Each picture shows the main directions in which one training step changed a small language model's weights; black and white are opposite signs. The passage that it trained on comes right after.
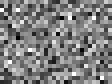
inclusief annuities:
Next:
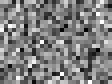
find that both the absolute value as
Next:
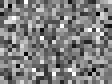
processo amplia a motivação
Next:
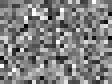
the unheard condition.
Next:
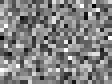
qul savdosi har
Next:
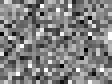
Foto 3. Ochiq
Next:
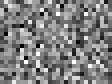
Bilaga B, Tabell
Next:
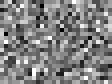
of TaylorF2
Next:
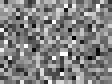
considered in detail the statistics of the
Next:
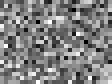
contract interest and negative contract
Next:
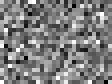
lens, so that they could
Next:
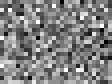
The remaining CSI values span
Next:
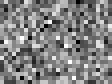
the proposed approach improves the average
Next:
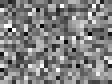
S.B. Aholi
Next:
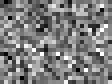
на рис. 2.
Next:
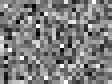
mereka terima.
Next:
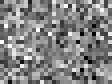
han construido los cuatro
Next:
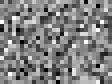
Organização Mundial da
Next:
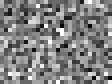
preparatlardan biri bilan
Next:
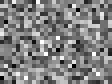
Conference on}.\hskip
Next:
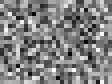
reduce costos por generación
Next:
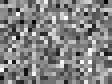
reduces to \begin{equation}
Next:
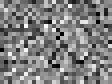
of social development, this was done
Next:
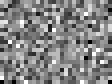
can be taken into account via the
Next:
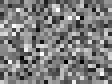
commonly applied to increase the
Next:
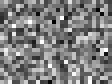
a photon with higher energy than the
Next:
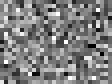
untuk berkumpul dan
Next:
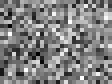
nos alerta Laura de
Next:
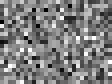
de referencias estadísticas para
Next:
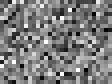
that an equivalent circuit model representation may
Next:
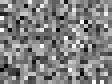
при голосовании в
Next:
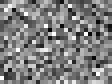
or melt consisting of
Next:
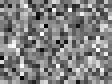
oshirishga hamda ta‘lim
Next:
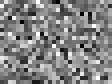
al., Effects of
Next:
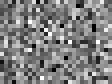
sample by applying a positive
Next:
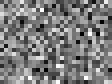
Figure is in accordance with
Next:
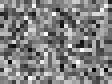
por otro lado, que
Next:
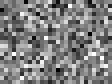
Research and Management Studies*,
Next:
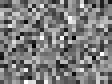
teoría o cuerpo
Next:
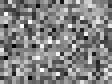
degrees of freedom
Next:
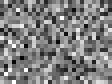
applied to the composite along the
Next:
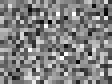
va nasos guruhining
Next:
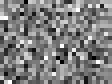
formas participativas em
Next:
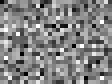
місяці (без
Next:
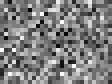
in Luzern und dem
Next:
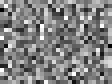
a U.S. Department of
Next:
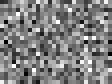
\begin{equation} \dot
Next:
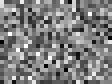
we keep the position and the
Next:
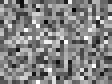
| } \hline EIT
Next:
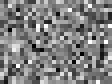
according to our memristor
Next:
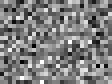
and $T(\Lambda)$. We
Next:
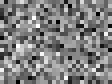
Figure 9. A volume element with
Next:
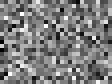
the performance on the image classification task
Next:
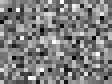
саволга жавоб
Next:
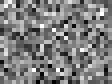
valores de 0.21 a
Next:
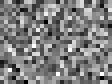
excitation is responsible for the strong
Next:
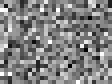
further N$^3$LO
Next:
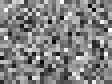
the checker UAV nodes in
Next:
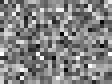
In this case the field equations
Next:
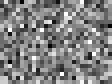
assess the interaction shift in the
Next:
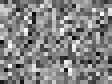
do not introduce any systematic deviations
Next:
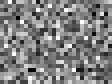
o'rniga ega
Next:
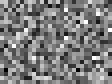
adding a virtual nose
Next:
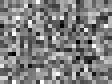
su propia utilidad personal
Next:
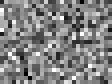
pour l'étude et
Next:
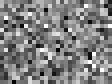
results on distributed estimation or learning
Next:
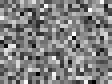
o convenios colectivos,
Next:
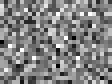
to bottom when constructing the label
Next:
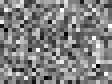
plot which limits the maximal number
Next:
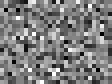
these two forces in this region
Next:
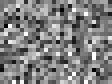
que podem aparecer quando o
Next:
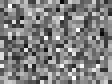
a specific topic, and is
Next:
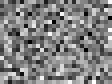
can carry out the precise
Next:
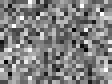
at zero delay, with
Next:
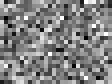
three filling fractions $\nu
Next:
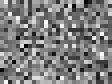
una metodología oficial para
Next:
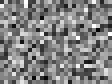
podido observar cómo
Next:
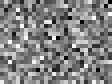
where the characteristic loss time is an
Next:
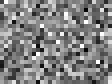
genital feminino no
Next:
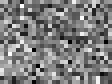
and subleading for
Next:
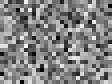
1$. A version of the
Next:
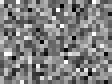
quality criteria. TABLE
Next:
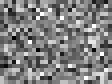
Ботиров Сарвар
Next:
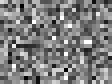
yetarli emasligini,
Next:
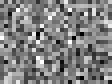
Statistical Computation
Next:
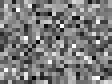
sizes of these corrections as
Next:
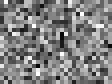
the given line of sight,
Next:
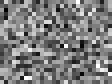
the context of models with extra
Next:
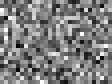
and its relation to Stark
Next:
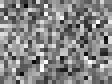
greater than a predefined
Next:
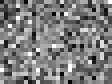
This methodology was implemented
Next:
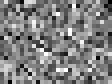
is defined as the distance over which
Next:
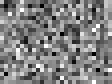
dan pembinaan terhadap
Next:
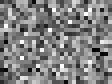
excited and are activated as temperature
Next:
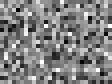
generated on the lens focal
